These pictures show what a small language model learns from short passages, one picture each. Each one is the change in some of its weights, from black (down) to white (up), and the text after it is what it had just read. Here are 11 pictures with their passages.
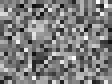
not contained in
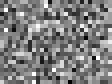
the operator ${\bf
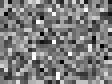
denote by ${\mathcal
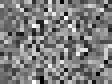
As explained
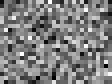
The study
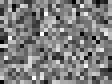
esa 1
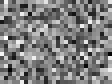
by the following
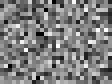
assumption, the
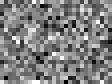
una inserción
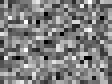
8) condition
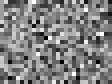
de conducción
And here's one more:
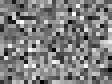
2, \ldots
